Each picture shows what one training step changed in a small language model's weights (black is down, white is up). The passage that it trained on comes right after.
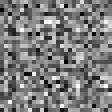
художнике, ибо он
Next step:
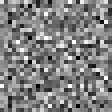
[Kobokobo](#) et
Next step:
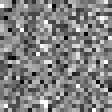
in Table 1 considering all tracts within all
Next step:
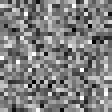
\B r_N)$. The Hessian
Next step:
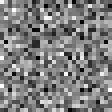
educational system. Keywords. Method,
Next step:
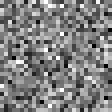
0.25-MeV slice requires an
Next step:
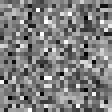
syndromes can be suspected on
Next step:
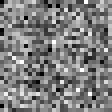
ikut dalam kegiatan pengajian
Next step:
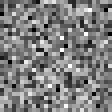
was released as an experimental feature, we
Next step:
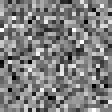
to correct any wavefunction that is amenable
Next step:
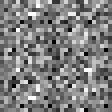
DESIGN TERM AND
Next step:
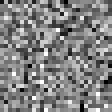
away regions are displayed. The
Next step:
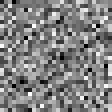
covariance matrix estimator is given as follows
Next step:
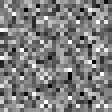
FOR CHOLELITHIASIS
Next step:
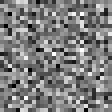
anglash darajasi, qonunlarga
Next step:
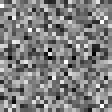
Python, conta com facilidades de
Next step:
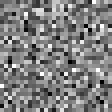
task, We assessed the classification similarity
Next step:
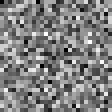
pristupiti na adresi
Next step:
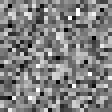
reconstituída e modelada).
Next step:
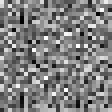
one for the polarization encoding data and one for
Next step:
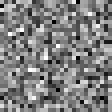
elektr o'tkazuvchanlik
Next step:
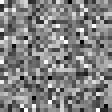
Interestingly, after letting $k=
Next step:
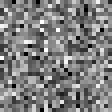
MSSM on the Planck brane. We have not
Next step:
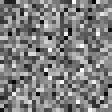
sufficient to model spherically symmetric accretion,
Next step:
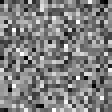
nature of nutrition, somatometric
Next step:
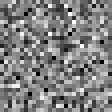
Учебн. 2-е
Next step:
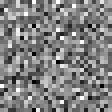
\times m}. \end{eqnarray} The
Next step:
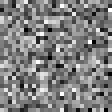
у вищій школі в різних
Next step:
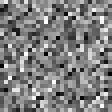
издания - один раз в
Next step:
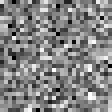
galaxies with lower star formation rates and less
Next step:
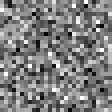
menyala Kemudian LCD
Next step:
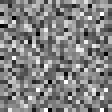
qiladi, bu erda tarjimon
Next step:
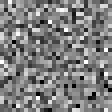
a ótica da Inteligência
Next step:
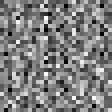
Н.В. Захаров,
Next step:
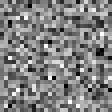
«mayor felicidad para el
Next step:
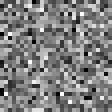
effective mechanism for this workload, achieving
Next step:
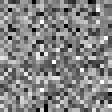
studies report time resolved fragment size distributions
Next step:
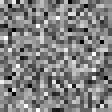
qizi Maktabgacha yoshdagi bolalarni
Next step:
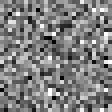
- atrof muhitni asrash
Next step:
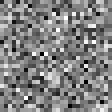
but low baryon number density fluid, the entropy
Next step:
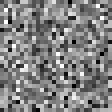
Nataša Labović
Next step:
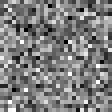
the clusters. Running the clustering several
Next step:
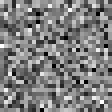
el orden de microlitros a
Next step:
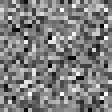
la peculiaridad de la
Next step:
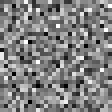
first scenario involves a simultaneous exchange of quantum states
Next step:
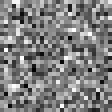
dies kann in der Tabelle 19
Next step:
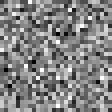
Tal como no judo ou no
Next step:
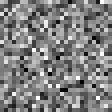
We also provided two benchmarks. The GP
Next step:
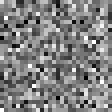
go unrecalled and leading to
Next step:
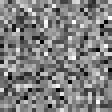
correspond to < 0.5 PB.
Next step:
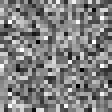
muhimdir. Mazkur ilmiy maqola
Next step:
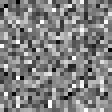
infeksiyalarini davolash ko'pincha
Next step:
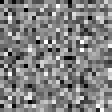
complexity cost is relatively small since operation on
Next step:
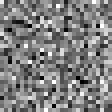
a factor 10$^3$ larger than observed,
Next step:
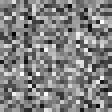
реализацию государственной
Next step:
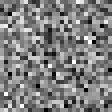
опублікована у 1934 р.
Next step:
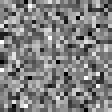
the flux rope expansion and the reconnection
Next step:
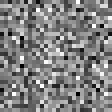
all planes, with clear details of
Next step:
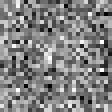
am menționat supra
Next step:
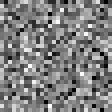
de los organismos del suelo,
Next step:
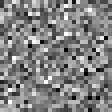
measured conductances without enforcing particle
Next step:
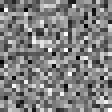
this configuration, quasars with a flux
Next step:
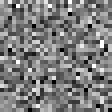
ratios \end{list}
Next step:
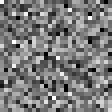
em novembro de 2024, como parte do
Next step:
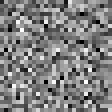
Вік, як раніше
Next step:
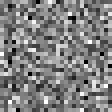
has a solution $x$ obeying
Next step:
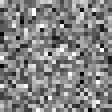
median intensity of $1.3$ and
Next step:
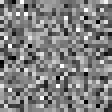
which are responsible for that field are now
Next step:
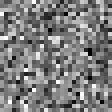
va o'qish savodxonligi
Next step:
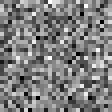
rhinocéros de Merck
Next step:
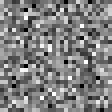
the particle simulation. Note, that our technical
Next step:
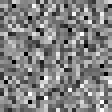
will not be able to couple efficiently
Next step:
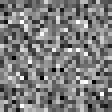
muammolarni bartaraf etish uchun
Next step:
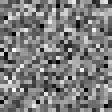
be re-injected into that cell from
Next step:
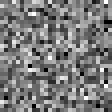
bismo na njih mogli
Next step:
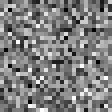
for benchmarking parametric studies that can be used
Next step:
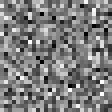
Goskomstat; Uzbekiston v
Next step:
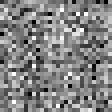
vieții și artei.
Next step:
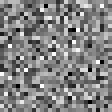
relationnel et communicationnel fort. Nous
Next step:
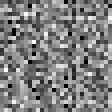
antipsicóticas são utilizadas para
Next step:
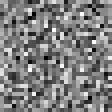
it was shown that it is indeed the case
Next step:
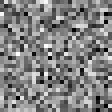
da inovação tecnológica e da
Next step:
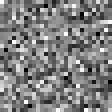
ham uchraydi. U qurilish
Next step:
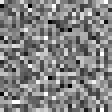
and from right to left take place at different
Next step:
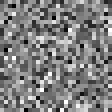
de transtornos mentais:
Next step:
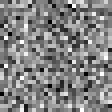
ispitivanih grupa na nivou
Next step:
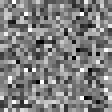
Cela s'explique probablement
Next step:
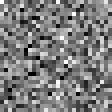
of the system is thus reflected in changes of
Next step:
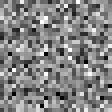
допущенных к использованию
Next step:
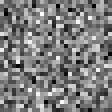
mavjud dolzarb masalalarni hal
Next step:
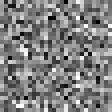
berilmaydigan bo'lsa,
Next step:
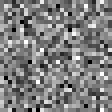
effective action which are necessary to renormalize the
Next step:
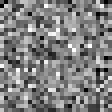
etiladi. 1924 yilda
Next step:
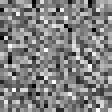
literature, especially for higher modes. The agreement is
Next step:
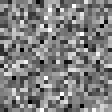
cones and two perfectly flat bands at
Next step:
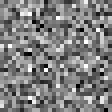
el derecho y la ley participan
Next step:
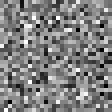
explicaría el fracaso de los
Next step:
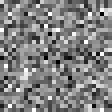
\citet{gui13} showed that the
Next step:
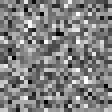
способствуют организации не
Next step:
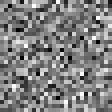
co-moving frame band diagram, but
